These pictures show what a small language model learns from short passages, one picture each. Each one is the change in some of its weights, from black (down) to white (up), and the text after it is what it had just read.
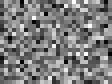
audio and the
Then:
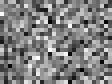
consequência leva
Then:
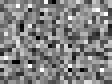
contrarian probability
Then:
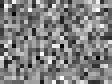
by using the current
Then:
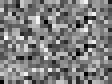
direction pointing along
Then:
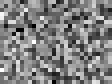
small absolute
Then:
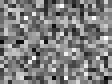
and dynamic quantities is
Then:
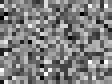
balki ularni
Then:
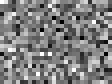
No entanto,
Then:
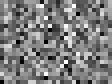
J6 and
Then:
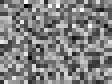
tomonida katta
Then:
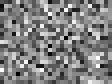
appears to be
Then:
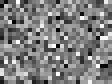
regime, to the
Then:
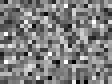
Los estudios
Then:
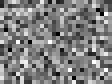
maxsus terminlar
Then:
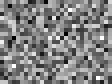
subtropik va
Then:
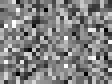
networks are graphs
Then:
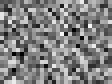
only speculate
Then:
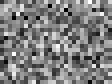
for moderately
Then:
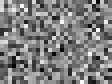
parameter in the
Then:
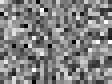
linear operator $\mathcal
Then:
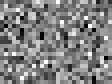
tau neutrinos
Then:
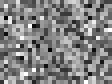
broadening effect because
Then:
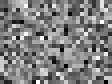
que existen
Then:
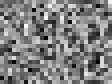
barras mais
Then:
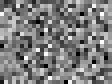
saturates to
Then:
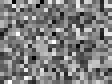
is aimed to
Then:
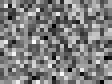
dust particles, their
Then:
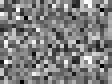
this filter
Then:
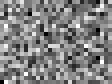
promotes the
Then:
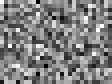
correlation; the relation
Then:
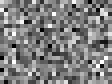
$\Phi$ is
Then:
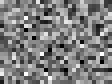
gauge group, for
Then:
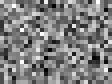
bosonic systems
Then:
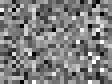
de qualquer
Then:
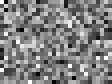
localized polymer
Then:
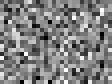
amplitude modulations
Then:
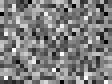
probability will be
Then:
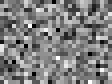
de informação e
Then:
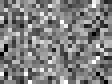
amalga oshiriladigan
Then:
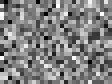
across diverse
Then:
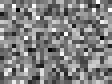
that fits the
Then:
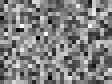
crucial role for
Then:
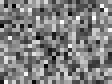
valores en los
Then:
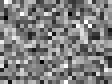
curve. We define
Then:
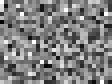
orbital motion. The
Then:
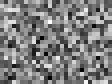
each scenario based on
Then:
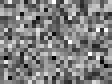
a TM or
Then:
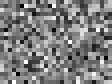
a combination of
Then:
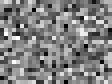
diagram. }
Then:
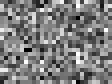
individual is almost certain
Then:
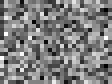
and the number of
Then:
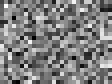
on their social
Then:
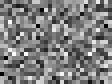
existencial, a
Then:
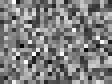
positions are projected
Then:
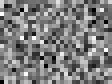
equipment was
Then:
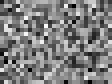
razões tanto para
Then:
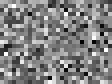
berish yoki olib
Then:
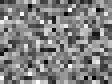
bir jihati
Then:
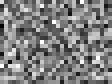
which can be,
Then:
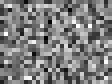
results are given for
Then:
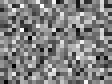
is spherically
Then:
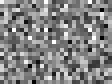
específicas do
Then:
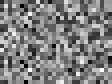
account the normalization
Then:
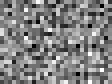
en forma de
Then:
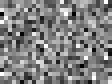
dengan tindak
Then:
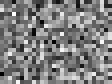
is consistent with above
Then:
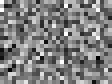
of the photon field
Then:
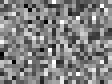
cultural en el plan
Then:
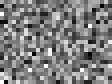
educacional é um
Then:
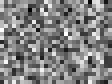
power of the atoms
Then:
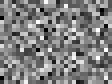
moddalar ishlab
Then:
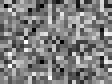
is very efficiently
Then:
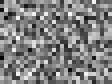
linewidth dominates
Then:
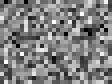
filament. One
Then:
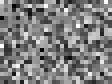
a generating functional
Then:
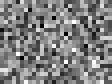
given by the number
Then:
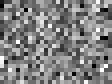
to the oscillator
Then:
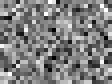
SESS and
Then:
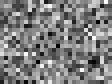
o que é o
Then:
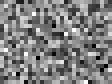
highly nonlinear polarization
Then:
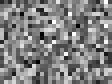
functions. For
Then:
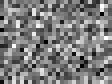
rasos e
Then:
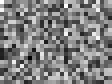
of the propensity
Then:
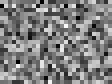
The Moving
